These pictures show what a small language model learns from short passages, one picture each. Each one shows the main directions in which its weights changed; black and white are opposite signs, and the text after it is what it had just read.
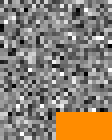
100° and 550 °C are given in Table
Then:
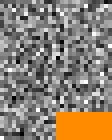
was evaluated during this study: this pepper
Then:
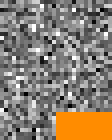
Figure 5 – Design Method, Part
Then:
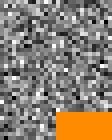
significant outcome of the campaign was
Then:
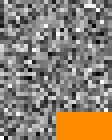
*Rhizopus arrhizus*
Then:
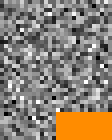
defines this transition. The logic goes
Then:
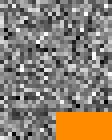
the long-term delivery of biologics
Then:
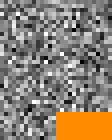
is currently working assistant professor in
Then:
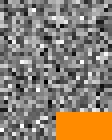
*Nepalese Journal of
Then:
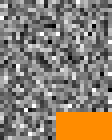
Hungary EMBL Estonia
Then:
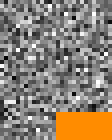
show the fifth layers in fabricated
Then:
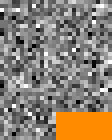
Ageing in the district of Regen
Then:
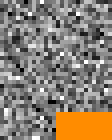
class with id 23 is given the URI
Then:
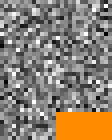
positioned vertically and parallel to
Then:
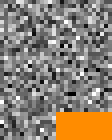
system output by varying the flow rate,"
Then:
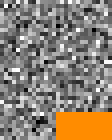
especially in the case of illiterates
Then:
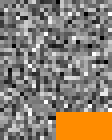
attract attention: 1) the absence
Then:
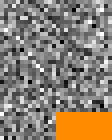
are the number of people of productive age in a
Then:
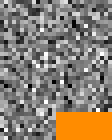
proceedings.²² According to
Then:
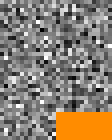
data, which were used under license for the
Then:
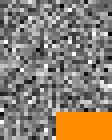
of contents, having a solid knowledge basis
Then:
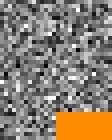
synthetic coating given by the
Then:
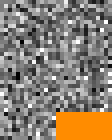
voice on the phone. When a
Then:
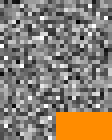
Film media into Activated Sludge
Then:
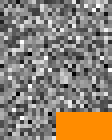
to the ocean (Fig. 1).
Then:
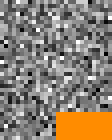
auf den Vergleich mit
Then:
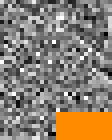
by formula numbers (for further
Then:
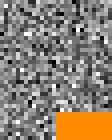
etiological factors, pathological changes in a number of
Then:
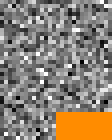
from its theoretical value gradually
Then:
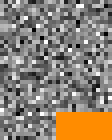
that the following is true: $$z_1
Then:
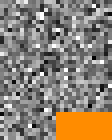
have been continuous difficulties in using
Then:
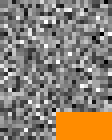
Review of Electrical Engineering
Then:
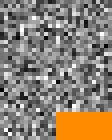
and outstanding strength and stiffness
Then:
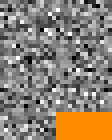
Lecturer at PUCIT.
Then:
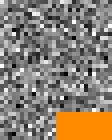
(National Research Council)*
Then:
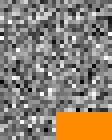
In 1987, the establishing of
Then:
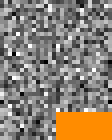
chromium hydroxide was completely
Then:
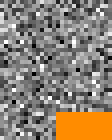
and compare the strength of resin and the
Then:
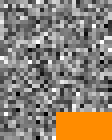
geopolitical contexts.
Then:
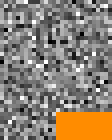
previous in-house code and the body force
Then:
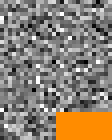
and activities. 10. Use performance as the basis
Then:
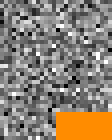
some countries like Uganda, where schools were
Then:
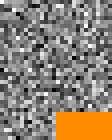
\begin{cases} 1, &
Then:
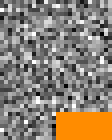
Chen, B. Duan,
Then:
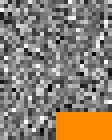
As the fluid suction parameter increases,
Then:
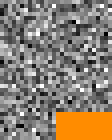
Data Archive (NDA). -
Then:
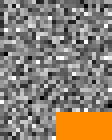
science graduate students were more theoretical and
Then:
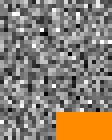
classrooms is justified, but
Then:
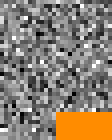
areas: less than 50 % of the population
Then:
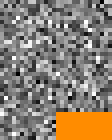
to 63% of the measurement time can be
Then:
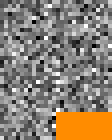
concern of this study to explore the reality
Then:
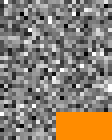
defining "irreparable harm" in
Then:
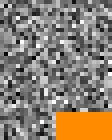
more vulnerable to these treatments
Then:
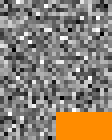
[On-site LLM
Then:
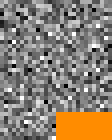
asphaltene molecules consists of
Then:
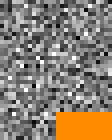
(COVID-19) pandemic.¹
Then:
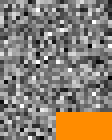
claims of investors against
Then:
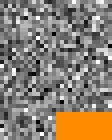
was in the age group 60-79 years
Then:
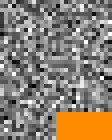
the specific configuration of the political system
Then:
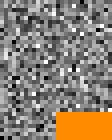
study, the effects of the laying speed on the
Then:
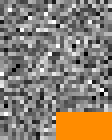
datasheets. For public presentation the same format
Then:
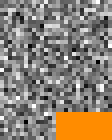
Malaysia Melaka, Durian
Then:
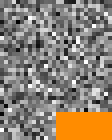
use of slightly focused interfering
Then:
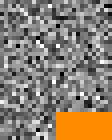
centre line of the rail for
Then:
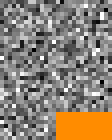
to natural sensory experiences for individuals with
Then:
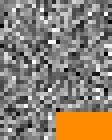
0$ as we required for a stationary
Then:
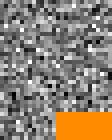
Problem solving and competency development along
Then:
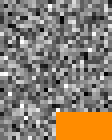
or as part of the kinetic impact, including:
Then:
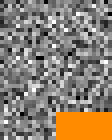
have up to four storeys and are located
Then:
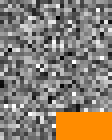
concrete during its fracture of fine
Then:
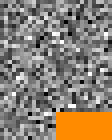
of filler aspect ratio on the
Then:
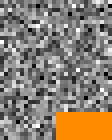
Positive student self-efficacy has been
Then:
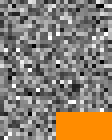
all authors commented on previous versions
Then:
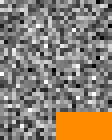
Toxicity of any grade was observed in
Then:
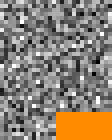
UK), operating at 100 Hz in
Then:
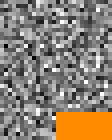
stage with the application of pesticide
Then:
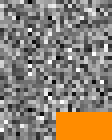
the ITS models are plotted in grey
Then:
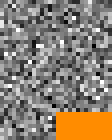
from these eight themes and these are as
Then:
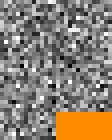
about the obligations imposed on the
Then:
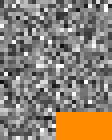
immersive media, an emerging field
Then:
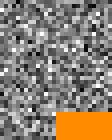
, for the proposed one level 2-D computing,
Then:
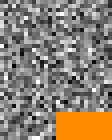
the submitted version.
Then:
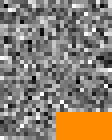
United States.” Section 2(b)
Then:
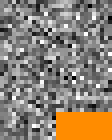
impacting the market value of share.
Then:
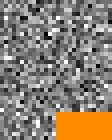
plastic deformation, usually by
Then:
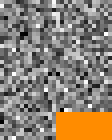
the beam and by the magnet optics
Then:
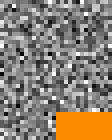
between OM and OP. H1: There is
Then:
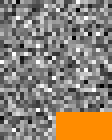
5120. Obtained material data may help
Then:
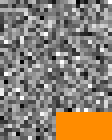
wide diffraction between $2\theta =
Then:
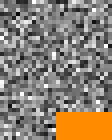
soaked powdered leaf was allowed
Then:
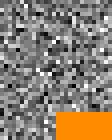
The salaried people and businessmen also
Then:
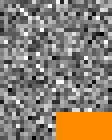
center of cell constituents, resulting in
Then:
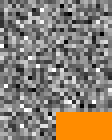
in ancient cultures. It helped
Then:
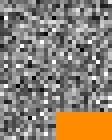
dock area. It also consumes low power and
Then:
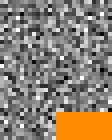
nm. This approach is widely used for
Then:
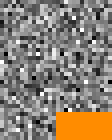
for the managed strategic improvement of
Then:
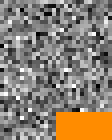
an F_1 -score up to
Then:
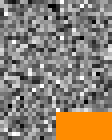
shapes and its unlimited structural
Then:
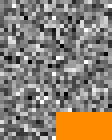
ECWF Table 1 shows the exposed
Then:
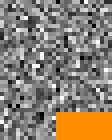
can be breached when sharing information between
